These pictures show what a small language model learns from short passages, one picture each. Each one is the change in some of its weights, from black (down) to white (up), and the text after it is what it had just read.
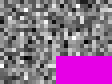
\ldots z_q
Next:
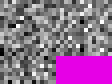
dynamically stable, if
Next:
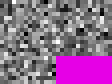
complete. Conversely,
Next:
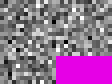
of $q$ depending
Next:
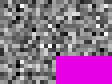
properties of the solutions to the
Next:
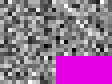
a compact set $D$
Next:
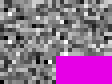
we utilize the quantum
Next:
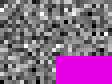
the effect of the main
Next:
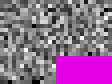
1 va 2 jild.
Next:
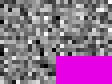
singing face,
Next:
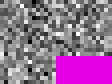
molecule motion is an
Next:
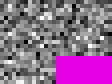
have to discover ``the
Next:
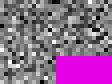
\noindent $j =
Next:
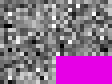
the equivariance
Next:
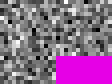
Yang and Zhao
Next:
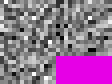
SÃO AS
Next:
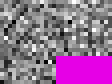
of the oblique
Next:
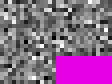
have resulted from the
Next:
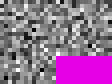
analogy with vector
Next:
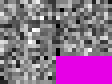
show how the regression
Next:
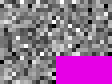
of EMT, its
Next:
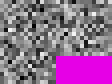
is now available in
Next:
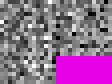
frame, for
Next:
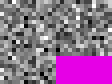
taqlil qilish
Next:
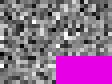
\Sigma_i =
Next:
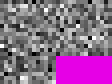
parameters for the recursive
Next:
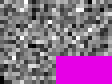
aynan shundan
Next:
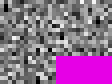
one of the latter two
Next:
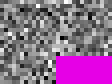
which is defined by the temperature
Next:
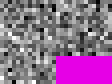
through $D\bar
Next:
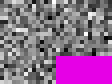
de embalagens –
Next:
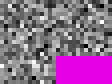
a well behaved
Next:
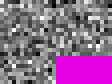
be shown that the soft
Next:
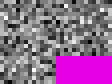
the emergence of a
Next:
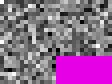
establish the following multiplicative
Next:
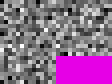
the Cartesian $X
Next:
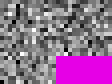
and each link starts
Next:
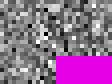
of the outermost
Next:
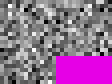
displaced atoms
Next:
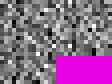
does not already exist
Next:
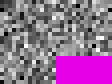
time of entangling
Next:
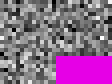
computed after the simulation is
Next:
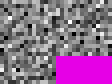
mass scale. If the
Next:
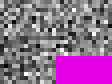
process of gluon
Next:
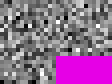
against the ones
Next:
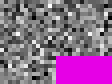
A Note on the injective
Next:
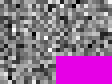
and logit links
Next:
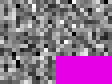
visual cues, such
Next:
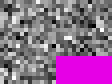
their respective vertical
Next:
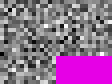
= s^n$ has
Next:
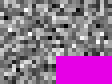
(de Lucia et
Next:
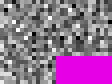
CMOS process with
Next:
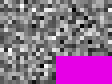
are modeled as
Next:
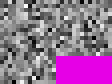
in signaling at one
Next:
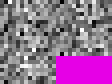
el modo en el que
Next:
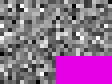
use is the difference between to
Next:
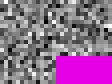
de Ciencia,
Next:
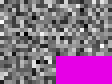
connection on the material
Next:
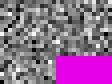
are set to the following
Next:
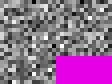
срок, с
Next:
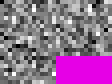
neutron stars with
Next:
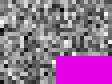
four AC levels,
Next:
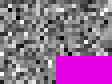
due to the fact that to
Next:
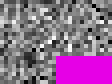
w, \quad w
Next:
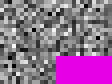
three-dimensional FEM
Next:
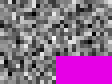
the movement of the
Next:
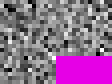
let \( A \in p
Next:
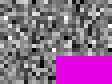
Wasserstein metric
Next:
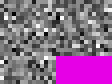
oscillator by
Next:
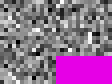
son climáticas
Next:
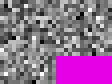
one of the weight functions that
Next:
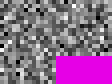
to equilibrium
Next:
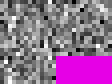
curves, but lacks
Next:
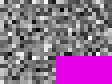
split into \[ {\cal
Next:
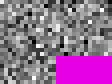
in such a way that for
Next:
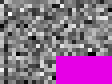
duran objeler,
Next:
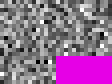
algorithm for the slope
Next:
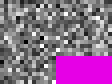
obtain the correct physics
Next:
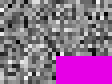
Channel State
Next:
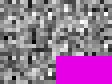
EGRET. In
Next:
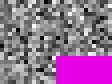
a finite--dimensional simple Lie
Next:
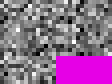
sustenta que integrar
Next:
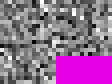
subsequent dimer
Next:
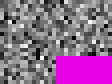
genel olarak
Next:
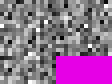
n \rb \st
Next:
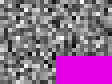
offer to use the
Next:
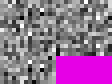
bilan aniqlanadi:
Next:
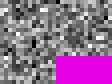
inmaduros, de
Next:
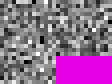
others. Gene
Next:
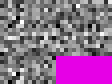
we turn to study the
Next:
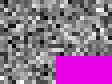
$\Gamma$. Then $D
